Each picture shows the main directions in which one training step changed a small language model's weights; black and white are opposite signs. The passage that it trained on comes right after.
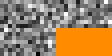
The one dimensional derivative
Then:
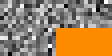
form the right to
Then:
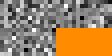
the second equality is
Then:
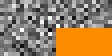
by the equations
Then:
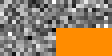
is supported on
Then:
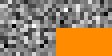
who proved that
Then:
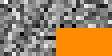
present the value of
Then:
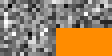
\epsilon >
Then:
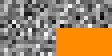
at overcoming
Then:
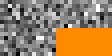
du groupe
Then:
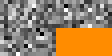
a distinct performance
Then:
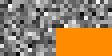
value decomposition of the
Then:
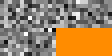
the continuous and
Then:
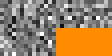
to describe the spaces
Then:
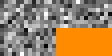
(a quadric
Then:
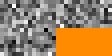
her day
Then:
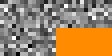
manifolds on the
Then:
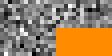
contrast, the
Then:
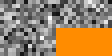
is an immediate consequence
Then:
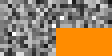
limit defines a morphism
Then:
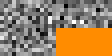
formed by the
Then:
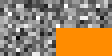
We recall the following
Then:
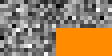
principal non smooth
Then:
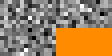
the symmetry group
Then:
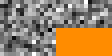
local cohomology
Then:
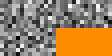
to the choices
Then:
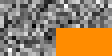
w \left(
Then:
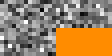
nodes. So by
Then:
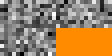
general case, see
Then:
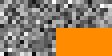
is a projective
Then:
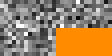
Furthermore, the work
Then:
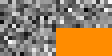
when $p
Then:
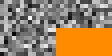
the operator norm of
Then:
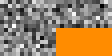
original associative algebra
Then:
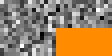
label its
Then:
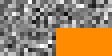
indel rates
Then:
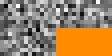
diagonal, with
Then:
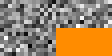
first definition, for
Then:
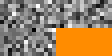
it is not necessary
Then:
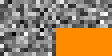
contributions, as
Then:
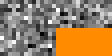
other. For
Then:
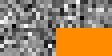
D. A test
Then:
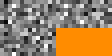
$\sigma$ in
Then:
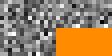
an analytic
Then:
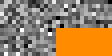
is called the
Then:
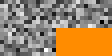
lemma follows as
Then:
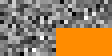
when $\psi $
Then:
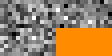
For instance, the
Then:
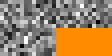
random variable and above
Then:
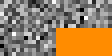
is dense in
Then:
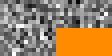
They also
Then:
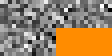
gradient descent
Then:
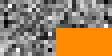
\noindent By the
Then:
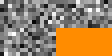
example, the series
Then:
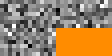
weight of the original
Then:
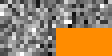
should have a natural
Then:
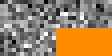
large. Thus,
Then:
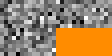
that for the corresponding
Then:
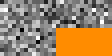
sense as in the
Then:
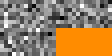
\ph$, the
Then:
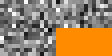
infinite component of
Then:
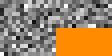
of the desired
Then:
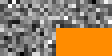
thus proves that
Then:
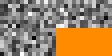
images are
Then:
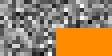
even though
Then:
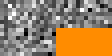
a debate
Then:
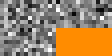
the labels
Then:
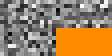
each level of energy
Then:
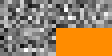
the same sign and
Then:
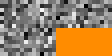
morphology of such
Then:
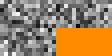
also form a trivial
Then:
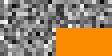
$\ese$ is
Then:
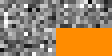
\Delta)$, where
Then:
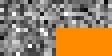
multiplicity into
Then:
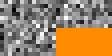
load path to
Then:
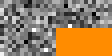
and is based in
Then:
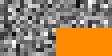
the papers by
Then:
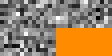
primal and dual
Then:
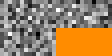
the regularized problem
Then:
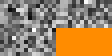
vertex set is
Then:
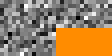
of the following four
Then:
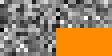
linear operators for a
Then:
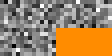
consider the more general
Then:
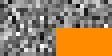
et soit
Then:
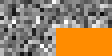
we can find a
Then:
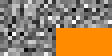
to the fractional
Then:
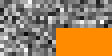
and for infinitely
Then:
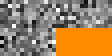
maximum and comparison
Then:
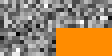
m \le
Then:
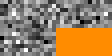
mentioned that,
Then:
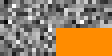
$\tau$ also
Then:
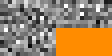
where $\Delta
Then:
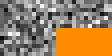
However, by
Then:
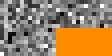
the cubic
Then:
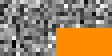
are denoted by
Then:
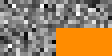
will enable us
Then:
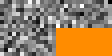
with finitely many
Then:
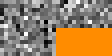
are compact).
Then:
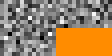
the DGP
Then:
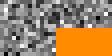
fact that the kernel
